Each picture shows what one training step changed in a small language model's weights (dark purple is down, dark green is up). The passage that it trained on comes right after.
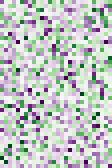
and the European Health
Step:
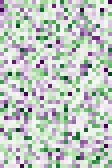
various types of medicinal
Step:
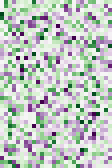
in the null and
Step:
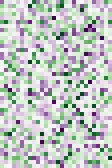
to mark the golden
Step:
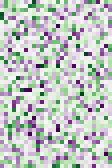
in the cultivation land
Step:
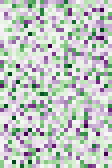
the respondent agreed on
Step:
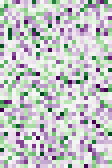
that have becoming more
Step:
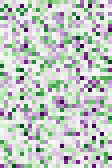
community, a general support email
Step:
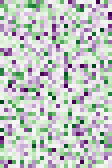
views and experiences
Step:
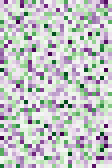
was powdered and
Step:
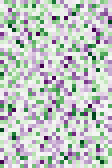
approval is not required
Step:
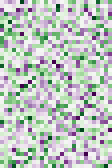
allow any flexibility such
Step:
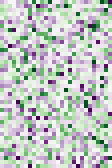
of these networks remains an
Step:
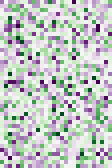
the convergence process of
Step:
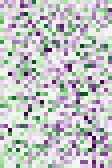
where the industry now
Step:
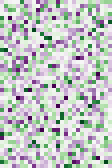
of management to serve the public
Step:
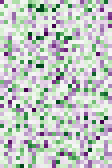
here, the author or his
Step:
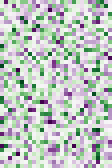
and integrated software
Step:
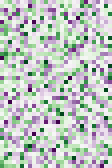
technique. By using
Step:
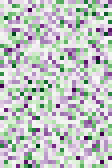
5. Geodetic
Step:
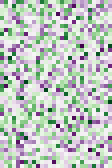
previous publication¹³.
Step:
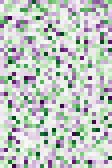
that is different from the rest
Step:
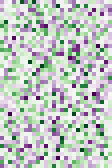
able to estimate the risk
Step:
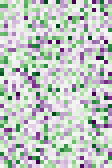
as primary precursors
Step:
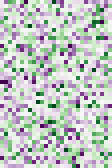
Design: The researcher
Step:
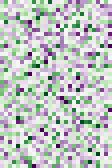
labor for the science
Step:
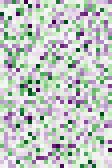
smartness and sustainability
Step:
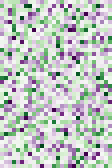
As λ_E increases
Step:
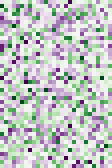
Tradisional dan
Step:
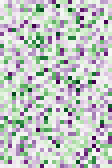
credit for her
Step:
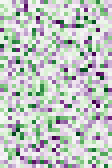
found under *Communication
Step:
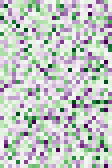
skillfully reproduces
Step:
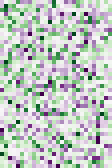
impedance should be low in
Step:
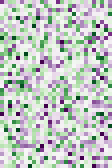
combined with the observed classification
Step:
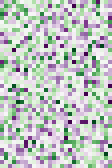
not so efficient, and
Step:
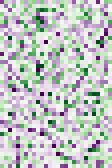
the official journal
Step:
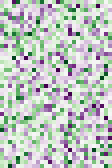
wildfires and
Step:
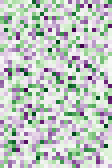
may be independent,
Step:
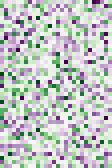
features that were issued
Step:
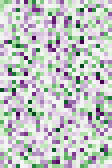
- **Raising
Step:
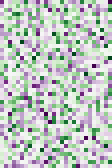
such diseases were much less
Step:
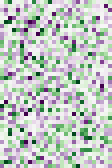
for the interval. In this
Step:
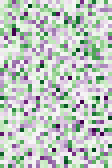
referral patterns and
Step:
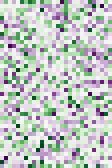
male students on this particular
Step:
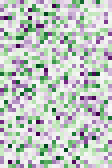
temperature and strain rate conditions,
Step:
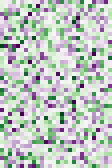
^a School of
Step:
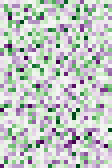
that the supplier is
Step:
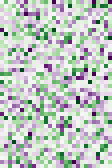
order to obtain average values, three
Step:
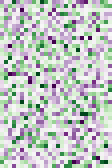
for TPSs to be
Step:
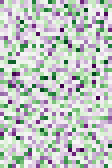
of loads and different number
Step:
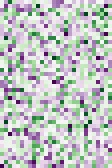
II diabetes.
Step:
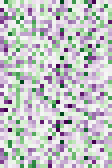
(pCBT =
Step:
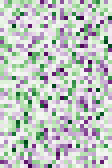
strategies will include citation
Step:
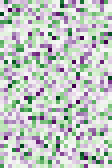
lands and involve the
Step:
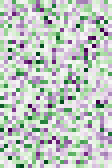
environment gives impetus to
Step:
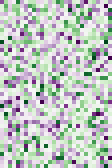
spite of this progress,
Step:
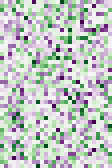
11. Magesh
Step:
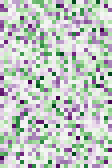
is co-integration between
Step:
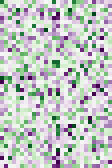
was the most common stressor
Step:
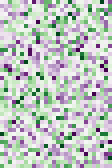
under vacuum to form
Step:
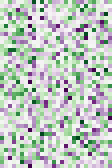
River valley. In
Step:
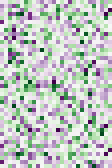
scar tissue were
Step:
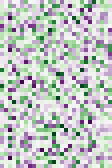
system, PPTD
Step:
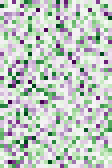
of productive tillers,
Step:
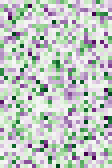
were moved every 5
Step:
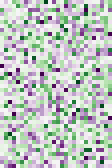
one of the reasons for
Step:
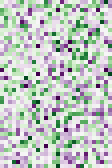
through the questionnaire was
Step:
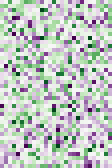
cultivation process, it
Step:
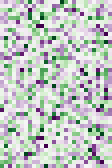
– Cholesterol
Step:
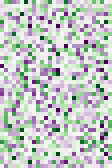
of Pedagogy of
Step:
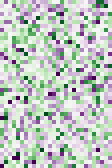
most software developers.
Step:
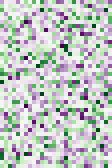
health care system and markedly
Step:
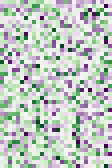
may, sometimes, be
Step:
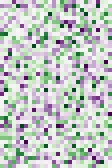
negative effects of burnout
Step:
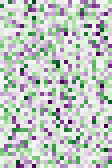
N/ha, and P were
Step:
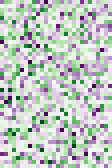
reported a positive correlation
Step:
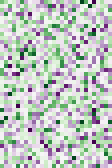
x^2 \partial
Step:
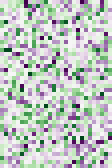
silos (as in many
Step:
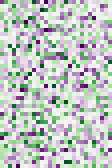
the work reported in this
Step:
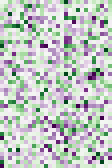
and they are thereby
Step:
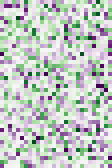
there are three types of
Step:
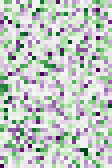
of deposits in the
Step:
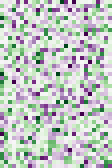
and wellbeing. This
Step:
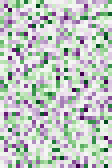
attentively, and open
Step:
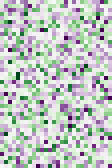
recover the color from
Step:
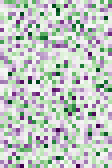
production were identified, the direct
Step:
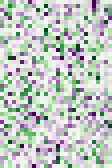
type of plasma that
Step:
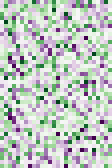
retention, and can be
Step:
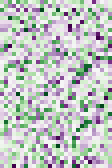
Weibull distribution is a
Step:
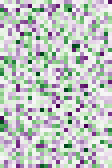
use others tools.
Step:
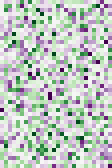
hence unemployment.
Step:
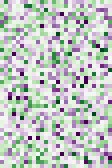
participatory approaches to
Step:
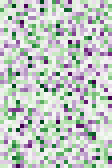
it is explained how
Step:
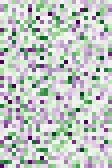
the movements of the
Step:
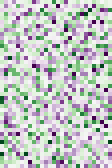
not as beautiful
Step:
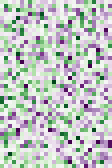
and dynamic process resulting
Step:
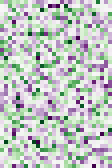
expectation effectively. This
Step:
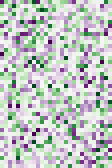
the educational system. They
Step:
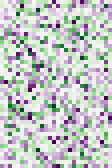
POA, while all other
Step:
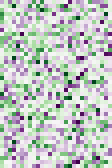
know how to recognize them
